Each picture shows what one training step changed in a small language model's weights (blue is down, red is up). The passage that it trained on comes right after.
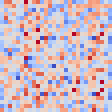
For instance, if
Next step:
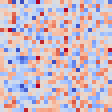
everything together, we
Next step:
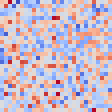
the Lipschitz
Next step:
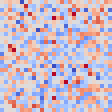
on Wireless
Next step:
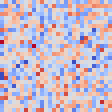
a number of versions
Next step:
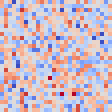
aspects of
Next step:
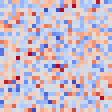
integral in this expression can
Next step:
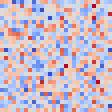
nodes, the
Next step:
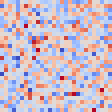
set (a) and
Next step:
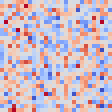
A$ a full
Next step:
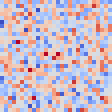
the term found in the
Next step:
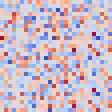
any subinterval).
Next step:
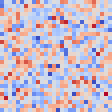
time $s$ is
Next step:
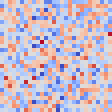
contradiction. \qed
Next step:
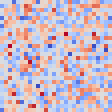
\Omega$ and
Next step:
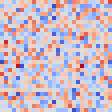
defined. Denote
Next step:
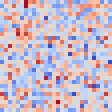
Let $s$ be
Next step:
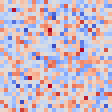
t + \gamma
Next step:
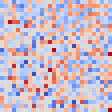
there are both physical
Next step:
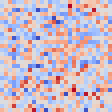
interest. The usual
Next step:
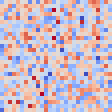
\lambda$ for all
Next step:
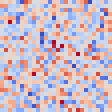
barriers on
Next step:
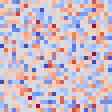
set; and agents
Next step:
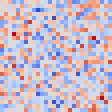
implementations. These
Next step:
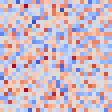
$u$. In this
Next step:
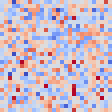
has been translated into
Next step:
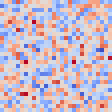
is the vector field on
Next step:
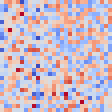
account that the mean
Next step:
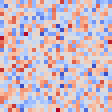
the complex source
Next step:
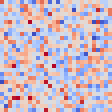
\item Each such
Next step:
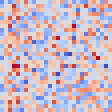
$ n $ be a
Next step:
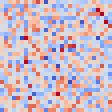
restatement of
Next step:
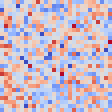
excursion is
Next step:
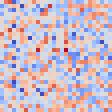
then there exists natural
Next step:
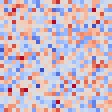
to the LASSO
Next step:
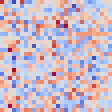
taking any of the values
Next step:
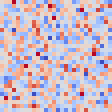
qualitative study of
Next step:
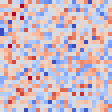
Soit $q$
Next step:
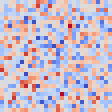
limit. Computation
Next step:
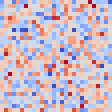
$\nabla$ are
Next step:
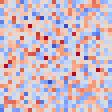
that all {\em
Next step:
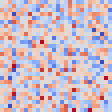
first formulation leading to
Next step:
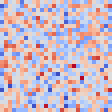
that if $P
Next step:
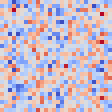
introduction, we will
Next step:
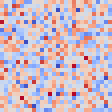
we generated samples of
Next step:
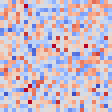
of length $2$
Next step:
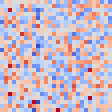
to form the matrix
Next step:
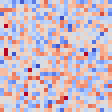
agrees with
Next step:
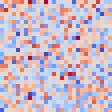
A renewed interest
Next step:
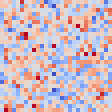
Ricci tensor is
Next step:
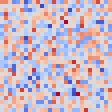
be presented in the
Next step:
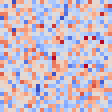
field of fractions
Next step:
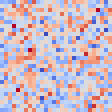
Statistics University
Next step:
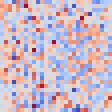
defined on the space of
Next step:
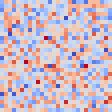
$M$, denoted by
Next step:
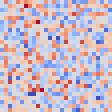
{\bf Theorem H.}
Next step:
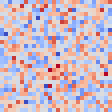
the substrate
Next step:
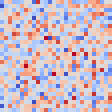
integer $n$, since
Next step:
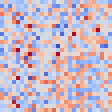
inequality we use the condition
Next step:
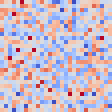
greater speed
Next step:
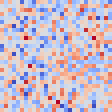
continuous) functions must be
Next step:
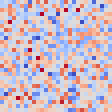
same approach led to
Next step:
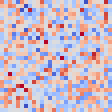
of cofinite
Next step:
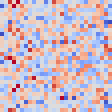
nonempty finite subset
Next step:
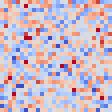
This is the case when
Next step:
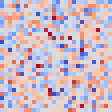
$\alpha \leq
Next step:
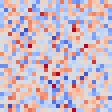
series $$ {\textstyle
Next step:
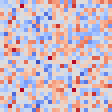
from the choice of
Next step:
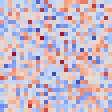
- \infty < r
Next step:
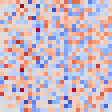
shows that under some additional
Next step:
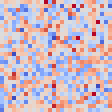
the conjecture has been proved
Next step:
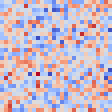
distance matrix $D$
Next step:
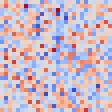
Our definition builds
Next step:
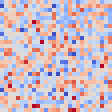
homomorphism $\Delta$ is
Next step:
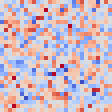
In this paper we consider
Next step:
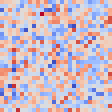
depends functorially on
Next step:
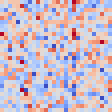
some important differences.
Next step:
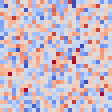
the following graded
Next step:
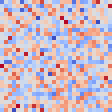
can also be written in
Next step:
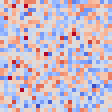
The essential part of the
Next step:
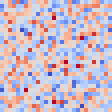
$\alpha$ must
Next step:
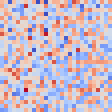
a penalty
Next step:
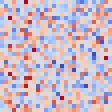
\\ 3. Append
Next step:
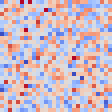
by $n$-place
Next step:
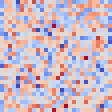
for almost sure global
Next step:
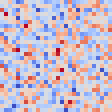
theorems. Then,
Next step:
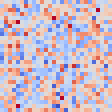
$ a computable probability
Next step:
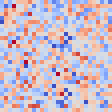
matrix GI2.
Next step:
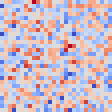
holds if and only if
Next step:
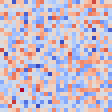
height of the
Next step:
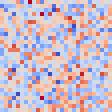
the result follows from the
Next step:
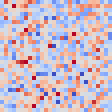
Together with the projection
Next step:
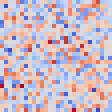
that the support of
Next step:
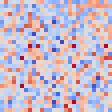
a usual definition of energy
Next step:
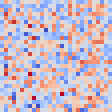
comparison argument in the
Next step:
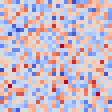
necessary, but not that
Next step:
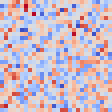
in the basin
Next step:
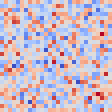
in a commutative ring
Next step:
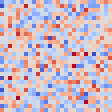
rank $r$ if
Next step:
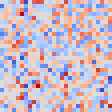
a fully exact
